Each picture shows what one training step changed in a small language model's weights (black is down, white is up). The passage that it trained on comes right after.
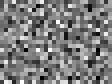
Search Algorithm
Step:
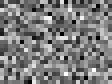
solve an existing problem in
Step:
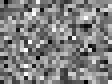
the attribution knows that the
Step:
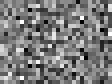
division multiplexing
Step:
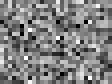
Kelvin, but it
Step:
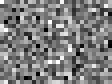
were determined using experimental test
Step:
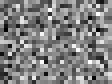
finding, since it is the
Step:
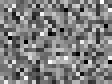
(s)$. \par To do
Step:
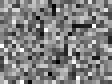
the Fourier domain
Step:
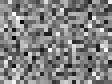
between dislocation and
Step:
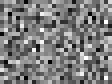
each selected filter have
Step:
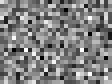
terms of pain or function were
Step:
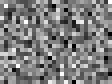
is spherically symmetric
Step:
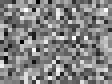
that are still in an
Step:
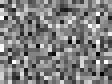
Both cores are being
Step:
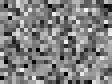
we can argue in the
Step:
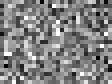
density function of $\kappa$ at
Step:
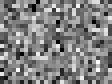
in a more or less strong
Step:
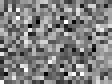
meat from which the derived
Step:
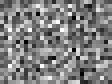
Commission EIP
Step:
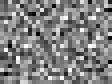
in the thoracic and
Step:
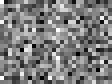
number reduces memory
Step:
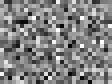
computer memory,
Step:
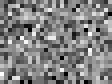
the upper limit of the
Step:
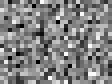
equation consist of a pair of
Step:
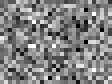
note that inferred
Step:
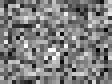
the temperature of liquid
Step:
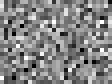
Roc Boronat,
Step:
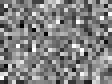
usually larger than the
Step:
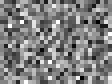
number of methods for financing
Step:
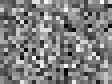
to antimalarial
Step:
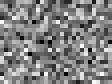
the academic performance of
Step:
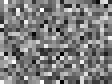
tourism activities
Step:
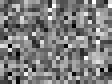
finding the transformed
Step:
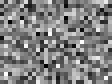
provide a snapshot
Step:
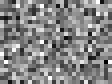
and compared with a fresh
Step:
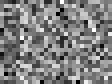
with a time scale comparable to
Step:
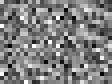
if they are generated in
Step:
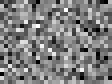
in simulation & result section of
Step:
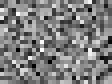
individual in this phase are
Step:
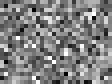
an important role in the
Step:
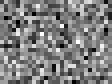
and gray shaded
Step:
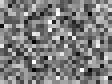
is transported along the
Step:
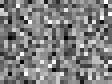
of the committee
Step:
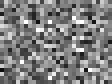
These substrates include a
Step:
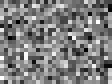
excited mesons and
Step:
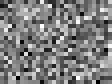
separation point to the
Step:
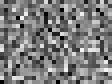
\end{eqnarray} }
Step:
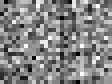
and heat from the sun
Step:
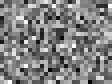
decreases that means increase
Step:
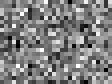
this country has been
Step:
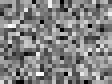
the diagrams with the
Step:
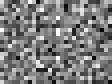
among university students
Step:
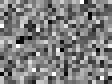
glycation end products
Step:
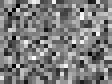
distinctive geological character
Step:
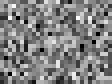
when the child's
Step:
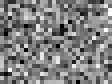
the scientific
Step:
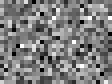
design that preserve parity
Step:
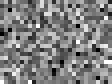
by Streptokinase
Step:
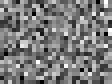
detailed contact information. This
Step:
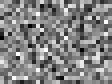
RGE evolution from
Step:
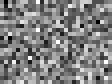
T-CONTs for
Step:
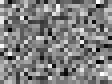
young clusters and other
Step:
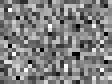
background residual is
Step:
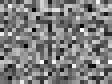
a homogeneous
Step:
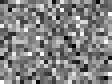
areas. Small cities
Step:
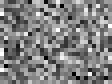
frame, being combined with
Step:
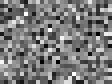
particles $n_X$,
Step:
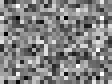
on the shape,
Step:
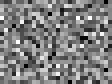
data over a much wider
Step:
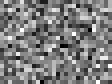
the opportunity to
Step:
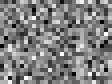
as being $k$-{\it
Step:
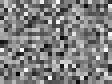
obtain neutrino masses
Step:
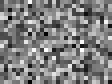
parts). Clearly these
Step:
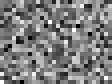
from highly localized and
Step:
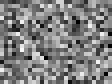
to to the zero mode
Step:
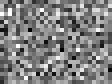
are less evident as
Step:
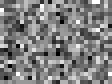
is less than a certain
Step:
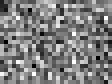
low accretion rate and low
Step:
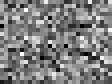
the theoretical framework
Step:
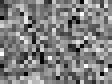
which are unclear.
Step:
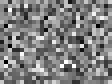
review, empirical
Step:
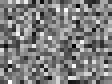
and social maturity.
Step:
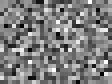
$\delta \mathbf{u}$
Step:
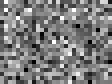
systemic obstacles
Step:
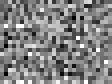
OECD in this
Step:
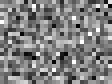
the I-band;
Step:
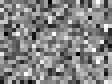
in the Metaverse has
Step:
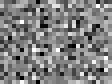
O.M. Providing
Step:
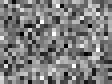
this work, the temporal
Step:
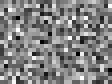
projection time $\tau$
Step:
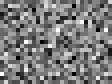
be due to some applications
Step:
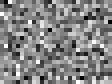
by short-term
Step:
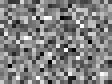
accepted tool that
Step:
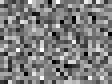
were already suffering
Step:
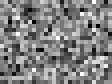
on the psychological
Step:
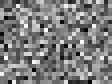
extended to the edge
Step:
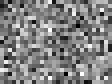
terms negotiated with the
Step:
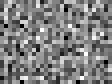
have been envisaged
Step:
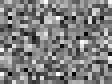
time. Ultimately the
